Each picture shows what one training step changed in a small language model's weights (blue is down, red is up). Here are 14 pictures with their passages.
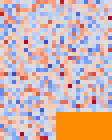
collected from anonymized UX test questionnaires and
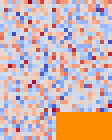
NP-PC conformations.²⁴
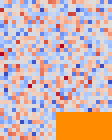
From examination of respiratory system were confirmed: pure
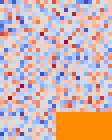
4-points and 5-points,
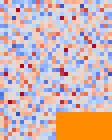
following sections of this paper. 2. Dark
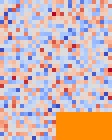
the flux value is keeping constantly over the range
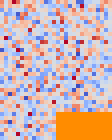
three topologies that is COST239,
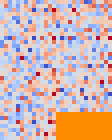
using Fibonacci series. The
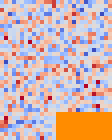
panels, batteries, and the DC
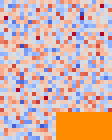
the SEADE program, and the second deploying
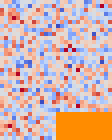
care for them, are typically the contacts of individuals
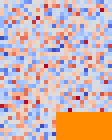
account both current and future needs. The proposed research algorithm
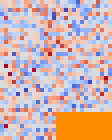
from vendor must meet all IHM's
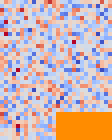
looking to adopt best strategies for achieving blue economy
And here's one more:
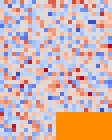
examination was conducted according to [22] and
